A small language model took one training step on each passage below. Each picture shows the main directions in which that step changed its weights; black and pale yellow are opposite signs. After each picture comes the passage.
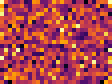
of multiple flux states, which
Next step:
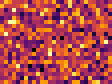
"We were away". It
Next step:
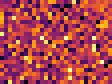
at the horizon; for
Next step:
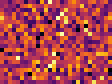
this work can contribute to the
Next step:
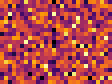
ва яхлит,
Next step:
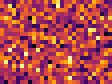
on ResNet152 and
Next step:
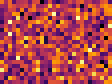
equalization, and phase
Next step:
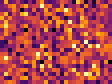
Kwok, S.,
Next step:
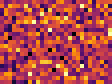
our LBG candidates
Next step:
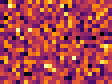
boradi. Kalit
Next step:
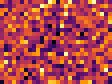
not depend on temperature. Each
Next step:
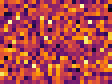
Kim ³ Née en
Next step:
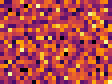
universal. In particular
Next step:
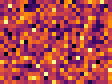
qarash bo'yicha
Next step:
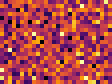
and B-mode signals from
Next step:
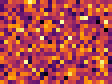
to nucleation, the
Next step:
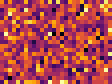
hotter, faster would
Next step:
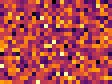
KOH, D.
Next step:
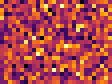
us consider the extension of our
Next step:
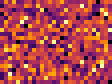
corte transversal. Fue
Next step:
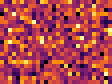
representatives, because the
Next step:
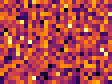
etish, joylarda
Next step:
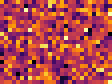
Avanti veloce
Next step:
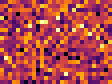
are actually behind
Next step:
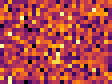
یې د
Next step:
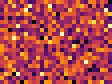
meaningful way,
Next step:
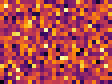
always admits the
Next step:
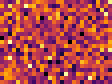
sigmoid to be between
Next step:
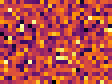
voltadas à saúde
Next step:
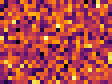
Balmer lines would
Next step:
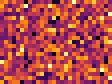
log files of the
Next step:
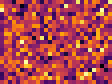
experimental subgroup the
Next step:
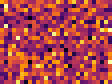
opacos, cabe
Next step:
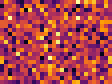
spielen, 422 das
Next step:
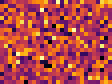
va boshqalar.
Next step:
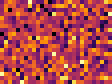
radial velocities
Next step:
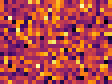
esa nazorat
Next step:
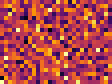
in $Ro$ corresponds to
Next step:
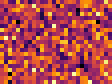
de onde e como essa
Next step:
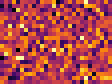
of the functioning of social
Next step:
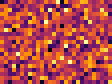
das famílias
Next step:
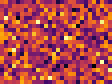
current estimate of the
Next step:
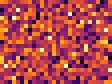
random realizations of the
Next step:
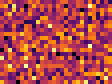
(CSI) and
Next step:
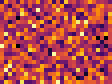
nova maneira de ver
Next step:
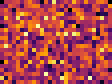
thin film gold in
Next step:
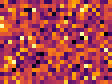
Materi Kelarutan
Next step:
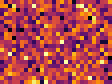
and data, and are applied
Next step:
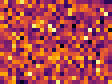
title = {The
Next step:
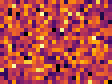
null model where large values of
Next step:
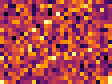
estão próximos
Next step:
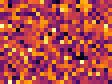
spectrum of ordinary
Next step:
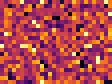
Because the metallicities
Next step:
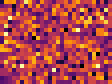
the presented results can be performed
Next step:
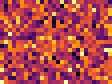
de l'information et de la
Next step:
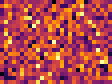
Dirac cone graphene
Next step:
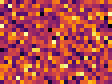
$ is parametrised by
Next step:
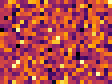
power spectrum of each
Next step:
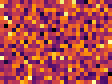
convex increasing function of
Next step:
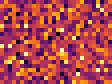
bolalar kasalliklari
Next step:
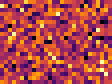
have also been several
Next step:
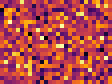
quickly to a
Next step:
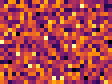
баят или
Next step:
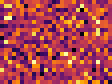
with $ROSAT$
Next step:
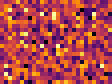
RS. Nuevas
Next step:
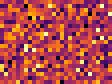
decreases monotonically with
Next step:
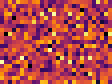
the NP size distribution,
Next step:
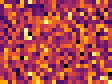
the Supplementary Information
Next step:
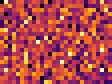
decoding complexity under
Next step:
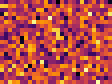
been obtained by numerically
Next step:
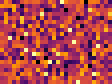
(Aghion et
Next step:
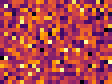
y servicios, que con
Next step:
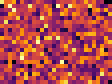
is such, in which two (and
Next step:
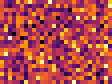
Deylik, roman
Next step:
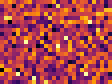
the physical Hilbert space
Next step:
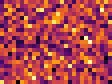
system is provided by its
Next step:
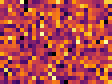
These cavity experiments
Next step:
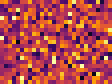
random lines of
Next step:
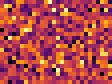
observed performance gaps
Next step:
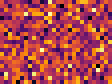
chunki amirlik
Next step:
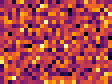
per nucleon is
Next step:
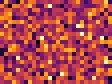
professional competence of
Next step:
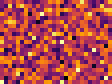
and soft X-rays for
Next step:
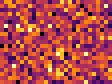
Bell tasnifidan
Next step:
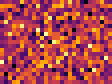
trứng trong
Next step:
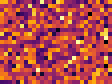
photon continuum with
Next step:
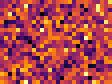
since February
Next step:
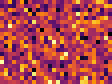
differences in temperature are modest
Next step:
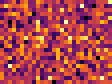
dopo la corsa
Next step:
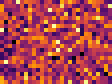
Imagem 1.
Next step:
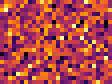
published the first
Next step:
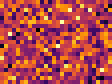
the effect of the effective
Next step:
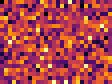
the primary goal of
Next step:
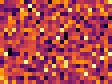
be present on other Uranian
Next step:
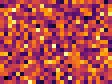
on Innovation on
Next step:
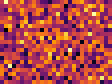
decomposition of the
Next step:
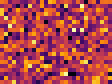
by our simple model and
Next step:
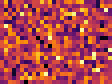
the affine click model
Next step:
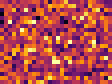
their distribution is totally random
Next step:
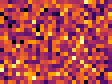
it is important to pursue
